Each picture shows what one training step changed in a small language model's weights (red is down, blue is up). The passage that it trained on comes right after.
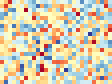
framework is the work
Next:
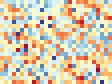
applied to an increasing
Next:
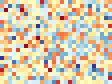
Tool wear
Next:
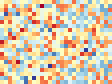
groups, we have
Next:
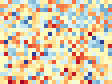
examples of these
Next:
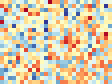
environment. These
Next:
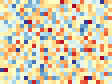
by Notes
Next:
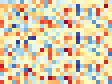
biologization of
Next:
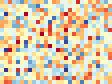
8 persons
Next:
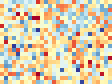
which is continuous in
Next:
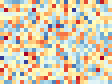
not decrease on
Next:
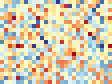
invert the
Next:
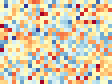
major challenge is
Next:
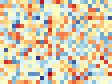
for increasingly
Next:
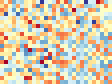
may lead to
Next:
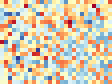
eyes to say
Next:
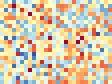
algebraic equations. For
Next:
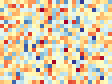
\in A,
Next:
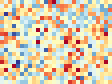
international community against
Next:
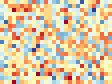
i \leq
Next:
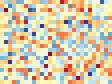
various standard text
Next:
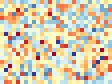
a natural way
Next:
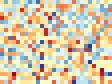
by unitary classes
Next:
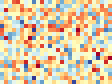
the latency
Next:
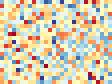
$B$ is
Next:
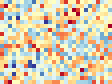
function, serving
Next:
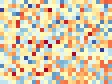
the adjoint
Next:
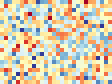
speed, U
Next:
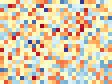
_n \in
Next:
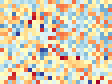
as intensity,
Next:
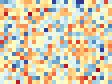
and profit;
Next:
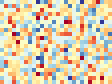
\mu \nu
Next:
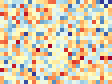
Sheng, and
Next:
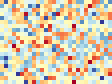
the right and left
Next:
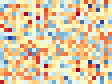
In this section we
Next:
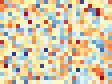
and traffic
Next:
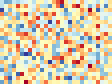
will span this
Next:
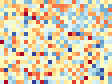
each of these
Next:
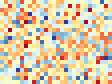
This incident
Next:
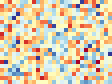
kinetic energy
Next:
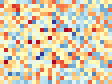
then accept,
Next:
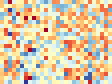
One might say that
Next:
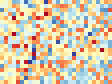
the entire
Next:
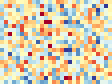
intersecting a
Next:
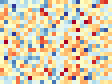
by 6% on
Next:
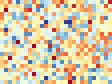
Two states
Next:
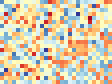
source and rich
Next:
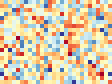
in teams has
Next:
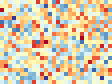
is the intersection
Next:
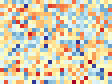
of these.
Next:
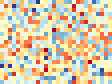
Then, by the
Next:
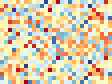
For lack of a
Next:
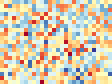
different challenges
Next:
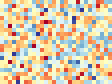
classification theorem of
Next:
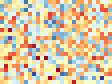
As a result,
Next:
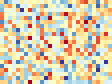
interacts with
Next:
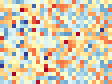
domain and the
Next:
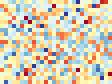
and 4 were used
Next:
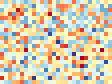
a boundary point.
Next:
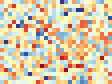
= Cl d
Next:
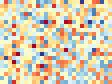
\eta$. It
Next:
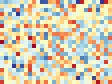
does not depend on
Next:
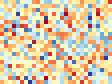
loss of generality
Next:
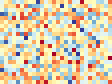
Such an action
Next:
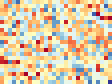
was independently associated
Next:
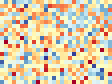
of the form
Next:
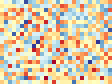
that the grain
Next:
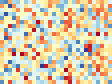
amount of
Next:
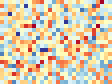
despite the
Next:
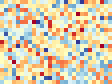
IOT and
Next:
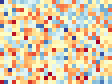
orthogonal vector fields
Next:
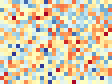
the common people,
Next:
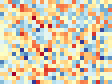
use, the
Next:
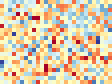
which predicts the
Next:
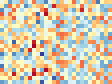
as it is the
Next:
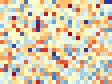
to examine the
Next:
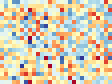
or negative). The
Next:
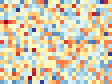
as agreed
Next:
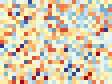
calculation of
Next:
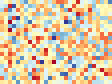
We want to
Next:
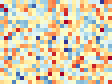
technologies, only
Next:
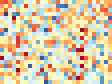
to develop a rational
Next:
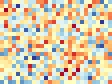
in the analysis.
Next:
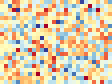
increases export
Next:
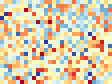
direction of study
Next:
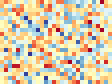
in settings
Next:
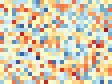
developed in this study
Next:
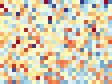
polynomial fits into
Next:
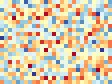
the graded
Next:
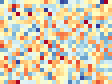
by calculating
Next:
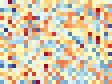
Consider the
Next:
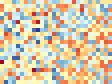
is specific,
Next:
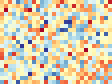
Two days
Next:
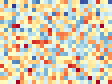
represented by the
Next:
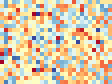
is a graph of
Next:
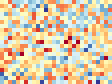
simulation result of
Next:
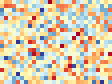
distributed, and
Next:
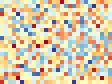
the loop
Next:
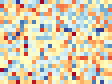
especially when applied to
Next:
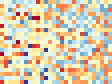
which can be
